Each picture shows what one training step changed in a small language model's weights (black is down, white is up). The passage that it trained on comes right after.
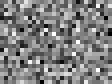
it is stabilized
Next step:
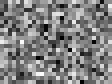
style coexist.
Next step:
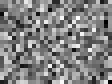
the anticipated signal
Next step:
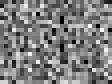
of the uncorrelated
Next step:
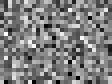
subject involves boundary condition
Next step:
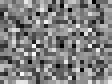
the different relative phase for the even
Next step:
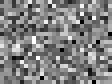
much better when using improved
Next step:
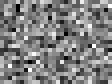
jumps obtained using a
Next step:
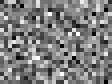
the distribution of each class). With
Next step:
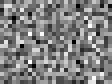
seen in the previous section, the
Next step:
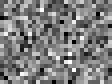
A03 is based on online
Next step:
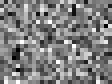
and Transport Modes
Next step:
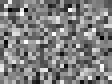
80°C to a constant
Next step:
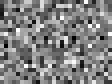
In the DFL system with
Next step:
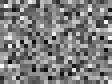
National Guard Health
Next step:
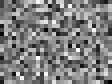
which reconciles some of
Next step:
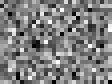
and sepiolite were
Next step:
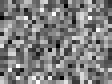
Abstract: We consider
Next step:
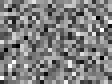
low temperatures by means of various
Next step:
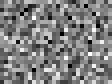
define decentralized finance
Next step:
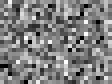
rate samples obtained separately from the
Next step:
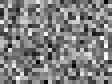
validity. Table 3.
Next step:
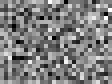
finds simultaneously
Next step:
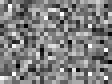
nigrum*) and their
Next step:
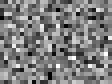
V is the optimal parameter.
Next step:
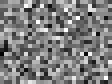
two distinct parameters. This
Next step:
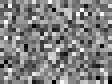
side} shows the steps that
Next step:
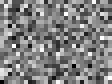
after 60 days at
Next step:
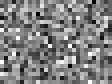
of \emph{why}
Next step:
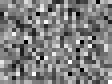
the classification scheme represented by
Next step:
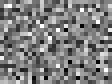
The phase response is more commonly
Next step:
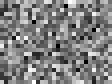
parallel to the stellar locus
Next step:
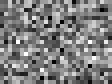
relying on formal surveys or
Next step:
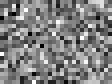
\beta = 1$ and the
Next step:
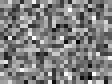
needs (Lomax et
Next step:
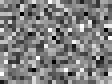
yields can be obtained by increasing
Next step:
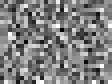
were measured to be 0.47
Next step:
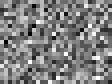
θ , the magnitude of
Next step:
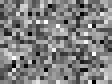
on the details of the simulation
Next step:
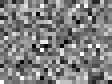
of the metals, a particular
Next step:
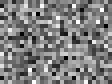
of the phenomenological model described
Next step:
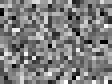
truly useful for one way
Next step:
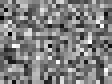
we propose a novel framework
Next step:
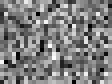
the fundamental voltage component with
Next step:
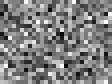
the variability between those knowing
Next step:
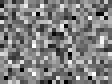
of products (vol %)
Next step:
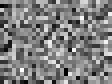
FeynHiggs} or
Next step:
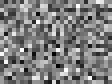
in poverty and a
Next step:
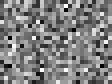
Natural Sciences, University of
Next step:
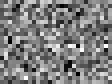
objectives of PL programs
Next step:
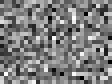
resonance. I do not only
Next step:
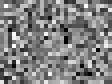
suggest that the uncertainty in the
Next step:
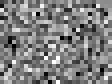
of turbulent cells is limited
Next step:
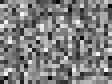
fuses GNSS measurements
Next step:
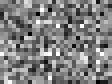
the actual condition, but which
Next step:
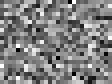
being accumulated in the
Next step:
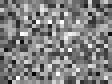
and read the sentence with
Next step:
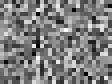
to design an antenna without
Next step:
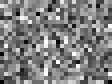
TO SPEND
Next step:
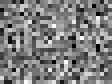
that is then matched to
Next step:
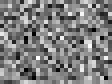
contributing source. This source
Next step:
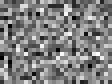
is expected to be nearly
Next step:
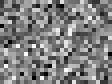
metals, causing a
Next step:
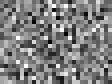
The \ac{EW}
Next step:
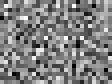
Larcker test*
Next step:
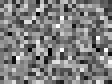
to build two new multi-label
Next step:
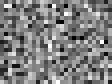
well-known photometric period
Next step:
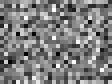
syndrome under a
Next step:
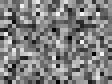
when measured after 8V,
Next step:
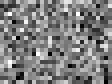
almost invariant as the value
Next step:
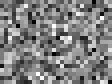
are in general due to an effect
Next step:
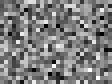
extract without changing their
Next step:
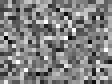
open and periodic boundary conditions to
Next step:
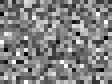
deflection. Especially the
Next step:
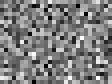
properties are finiteness,
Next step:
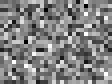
calculates the average of the parameter
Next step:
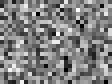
of a failure in the
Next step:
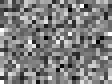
road and transportation network.
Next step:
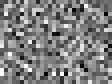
that microgravity acts on
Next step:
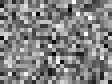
of an increase in the strength of
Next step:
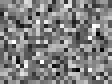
the inverse map has to be
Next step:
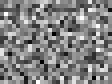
independent of the contributor's
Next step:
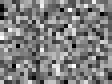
In this work, we are
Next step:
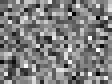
solvent evaporation,
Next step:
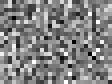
‘cow’, thereby
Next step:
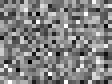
in the media field, has
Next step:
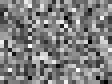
the space-like region and a
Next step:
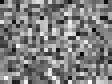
estimates, but he only did
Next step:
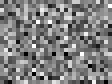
and for developing country is
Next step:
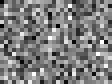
versichere ich,
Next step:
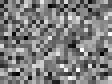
fill=white, minimum
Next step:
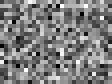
calculation and bootstrap
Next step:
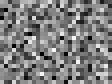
section, we present the results obtained
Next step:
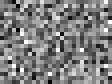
explore them using experiments and simulations
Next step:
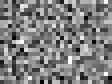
has to define this property
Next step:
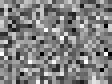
because the balance is independent
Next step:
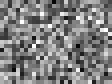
separated by a sintered
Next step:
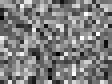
this thesis is my own
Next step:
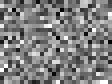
form. In the formulations of
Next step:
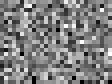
steady-state FEM
